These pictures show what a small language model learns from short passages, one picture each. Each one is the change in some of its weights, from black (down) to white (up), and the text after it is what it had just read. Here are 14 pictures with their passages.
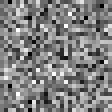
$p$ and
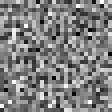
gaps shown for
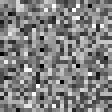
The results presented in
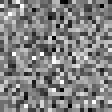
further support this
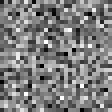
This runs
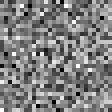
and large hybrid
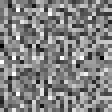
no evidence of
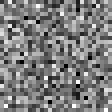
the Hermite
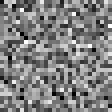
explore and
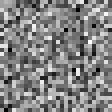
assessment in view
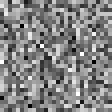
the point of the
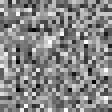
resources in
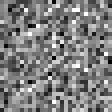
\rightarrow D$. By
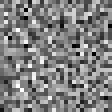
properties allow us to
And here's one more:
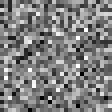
smooth function as
